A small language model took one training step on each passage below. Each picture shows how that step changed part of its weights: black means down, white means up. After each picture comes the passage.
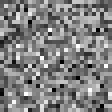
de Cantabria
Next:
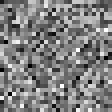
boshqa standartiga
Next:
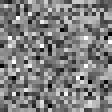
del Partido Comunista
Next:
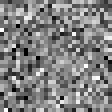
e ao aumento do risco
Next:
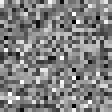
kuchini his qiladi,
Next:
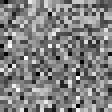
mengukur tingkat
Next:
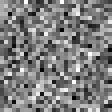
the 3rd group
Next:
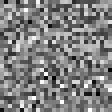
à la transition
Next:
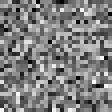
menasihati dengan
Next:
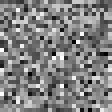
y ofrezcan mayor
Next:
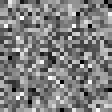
xalq tibbiyoti
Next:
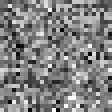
перемещений для
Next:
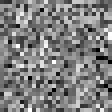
da 1ª
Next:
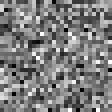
are relatively
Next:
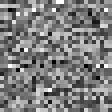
O'zbekiston Respublikasi
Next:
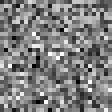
Ao serem
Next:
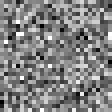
a ligação de
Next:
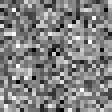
tangalari. -
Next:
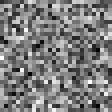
A nadie
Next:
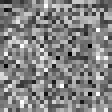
fikrlashni shakllantirishning
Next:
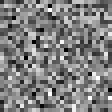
al. A systematic
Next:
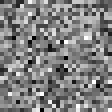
Andre workshop
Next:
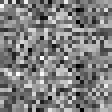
do Sistema Nacional de
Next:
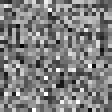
caracterizada pela
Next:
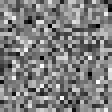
incidir de manera
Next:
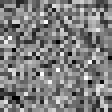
turadi, bunday
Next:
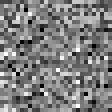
de Colombia
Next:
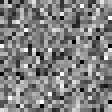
language. Academic research
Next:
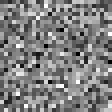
щодо цільової
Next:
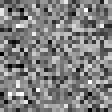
faktor yang di
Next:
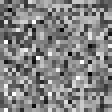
в анионной
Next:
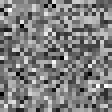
axborot texnologiyalariga
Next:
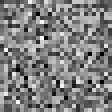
la classe,
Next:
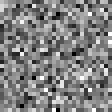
tarixi" nomli
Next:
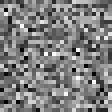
ondernemer voor
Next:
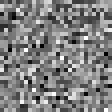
this hypothesis
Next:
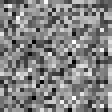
naar de aard
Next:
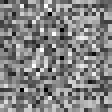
ЄСПЛ щодо
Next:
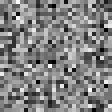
Scientific Statement
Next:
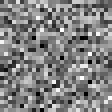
- разделение
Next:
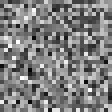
que, ya había
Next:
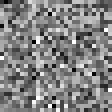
yang rendah serta
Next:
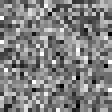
навіть на 2
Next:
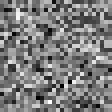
va oshirish mumkin.
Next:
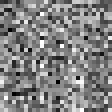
bir darsni
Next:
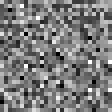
году, а в
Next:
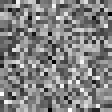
Iqtisodiy omillar
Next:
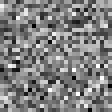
biri sanaladi.
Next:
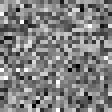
esa tog‘lar
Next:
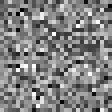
o'quv jarayonini
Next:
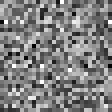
formal como se
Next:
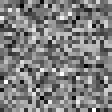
reprobación que se
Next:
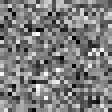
Наприклад, у
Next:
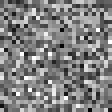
y ambiente, por parte
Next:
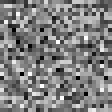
como el ofrecimiento
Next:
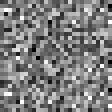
dunyo va
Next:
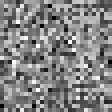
a KCIA
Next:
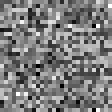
convivencia de la
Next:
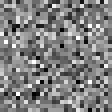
o simples acesso à
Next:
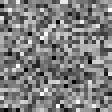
identification and analysis of
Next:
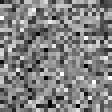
werden. - Es den
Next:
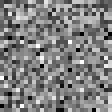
nos conceitos da
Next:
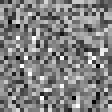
digital literacy, a
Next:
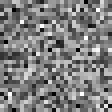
et éthique La
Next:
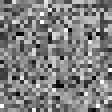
metodlarni qo'llash
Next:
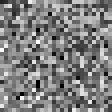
Morocco Basma
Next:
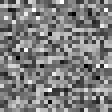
O‘zbekiston Respublikasi
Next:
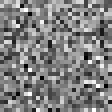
göz önüne
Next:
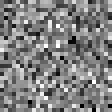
и расходов по
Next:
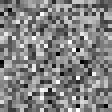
bir qator muhim
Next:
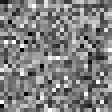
und koordiniert
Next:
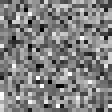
de Investigación
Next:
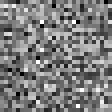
diversos territórios
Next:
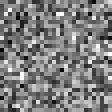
startdan chiqish
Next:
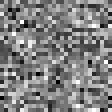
to‘rt kunlik
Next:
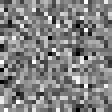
be analyzed with the
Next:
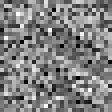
não apenas os profissionais que
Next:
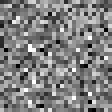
Democrático de
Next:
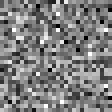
14 Férreo
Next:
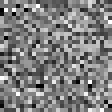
testine göre FB
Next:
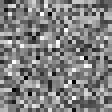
qilingan Kichik
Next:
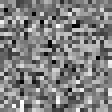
ubíqua no
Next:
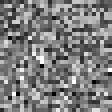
G. da C.
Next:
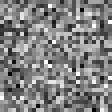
telah dilakukan;
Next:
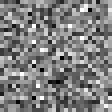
Obras proposta no
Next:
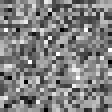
се припреме
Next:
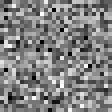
olish faoliyati".
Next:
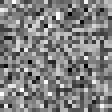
qoliplar uning
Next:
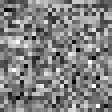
ijtimoiy, ekologik va
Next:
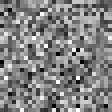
bir qator davlat
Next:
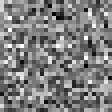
éléments de
